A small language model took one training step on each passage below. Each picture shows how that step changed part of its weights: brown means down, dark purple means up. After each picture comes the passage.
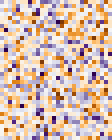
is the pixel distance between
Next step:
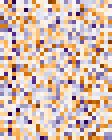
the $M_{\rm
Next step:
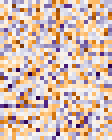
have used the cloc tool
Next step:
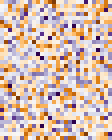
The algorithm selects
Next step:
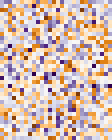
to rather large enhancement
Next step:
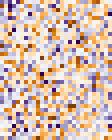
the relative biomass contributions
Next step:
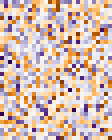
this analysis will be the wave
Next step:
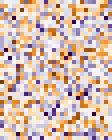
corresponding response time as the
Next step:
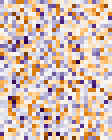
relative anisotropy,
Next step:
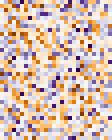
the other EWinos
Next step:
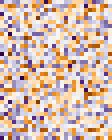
terms of the elementary
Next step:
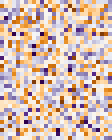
for the cooling and heating
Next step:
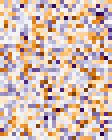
from the BH which may
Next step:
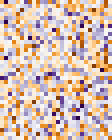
is sensitive to it.
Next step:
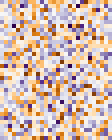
compressions, and this
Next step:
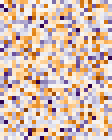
challenging to quantify
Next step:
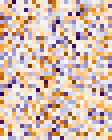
the min-cut implementation
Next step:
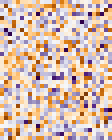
$\detot$ over
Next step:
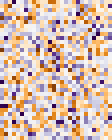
the same time. This constraint
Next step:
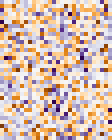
system has reached
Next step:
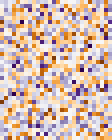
rates. We validate our
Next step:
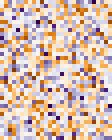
deep cavity computed
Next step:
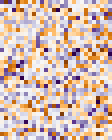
\\ \end{pmatrix},
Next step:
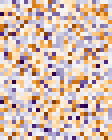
structure, suggesting the presence
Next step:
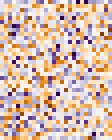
precisely the optical quality
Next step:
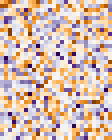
of $A$ and
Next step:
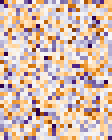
brighter sources
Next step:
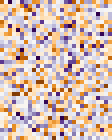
\otimes \tau^z
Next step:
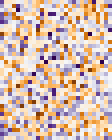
performance of our source can
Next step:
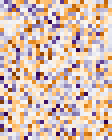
therefore the automaton would
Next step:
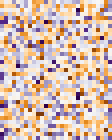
on the control performance of
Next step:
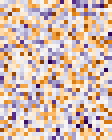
and requiring that the
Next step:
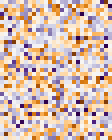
which is known to be the
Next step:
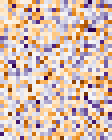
let $Y$ be a
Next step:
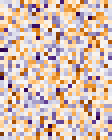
were used. The calculations indicate
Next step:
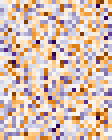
data. We adopt
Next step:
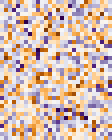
spin algebra is fully taken into
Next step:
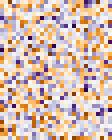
$Infer$ initialized
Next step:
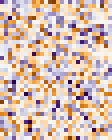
our approach, both the fixed
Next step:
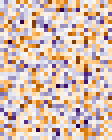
spectrum of the {\sc
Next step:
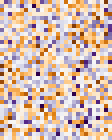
spectra are used as the training
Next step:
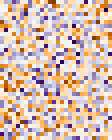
The structure of this paper is
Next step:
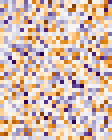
may open a path for the
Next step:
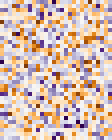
distribution of the channel coefficients.
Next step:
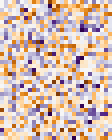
avoid over-weight
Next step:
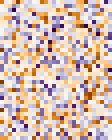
solution. **Figure 5.
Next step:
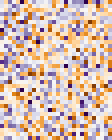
by model scale and decoding
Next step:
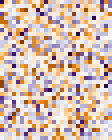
function, according to the rules
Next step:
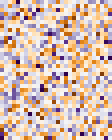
account fairly for the
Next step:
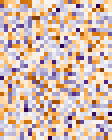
many times longer than
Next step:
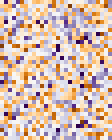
In other words, the
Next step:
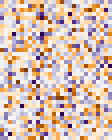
distance between these two operations
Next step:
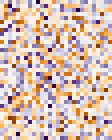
strengthening processes were
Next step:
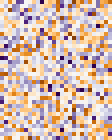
for the NC field and
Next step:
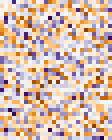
in (6) and
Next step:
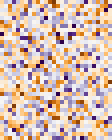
The primary and secondary
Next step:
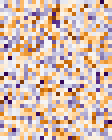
for fluctuations around a spatially
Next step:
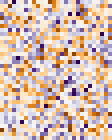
the identity one may
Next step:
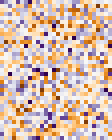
jumps to high value
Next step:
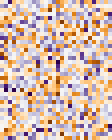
flux of this pulsar were
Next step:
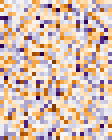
router observes or gives
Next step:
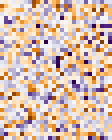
linear resistivity that
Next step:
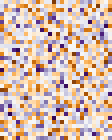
problem as of yet.
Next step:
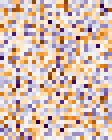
fractions having net
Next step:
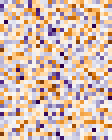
emission as a function of velocity
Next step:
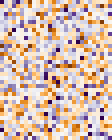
the variation in orbital
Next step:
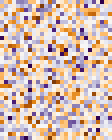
squared radii and magnetic
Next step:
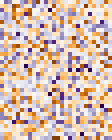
training is compressing the
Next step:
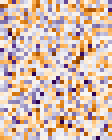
of lightweight, high
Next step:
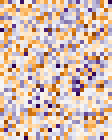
very narrow sequence in many
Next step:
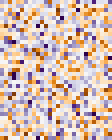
lower than the wavelength associated to
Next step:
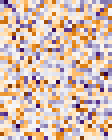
probability $D$ on the
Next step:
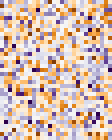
into the plasma. It
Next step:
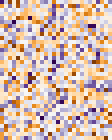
notably observed that,
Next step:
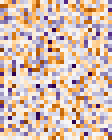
of the problem. The
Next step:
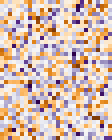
The exciton and trion
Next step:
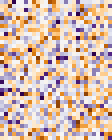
the recovery of the
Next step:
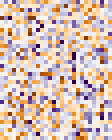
any point $p$
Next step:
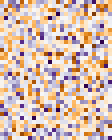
differential pages in them are
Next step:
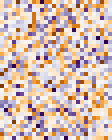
[3]. We simply
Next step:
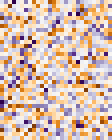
the remaining six,
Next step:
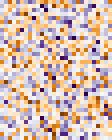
\langle B\rangle$
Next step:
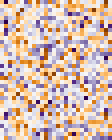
is not able to do
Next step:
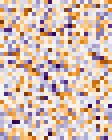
} \psi \right>
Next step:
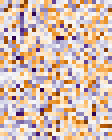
PV Cep,
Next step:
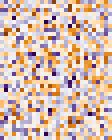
For this purpose, let
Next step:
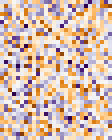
spectrometer which
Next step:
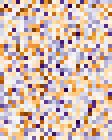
an integrated quantum photonic
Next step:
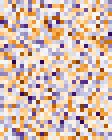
and avoid delving
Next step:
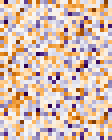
is classified as the
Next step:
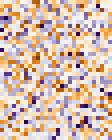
decade or so, the
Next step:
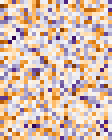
of the above system for which
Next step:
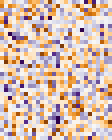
arising in this connection
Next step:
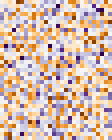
inversion between Type A
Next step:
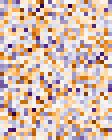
to the article cited
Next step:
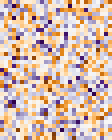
drain-erase scheme
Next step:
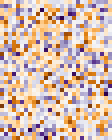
payment arrivals
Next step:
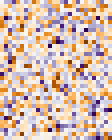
a linear relation in the
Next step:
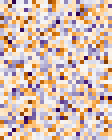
the solar neutrino
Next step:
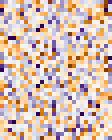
must be taken to interpret
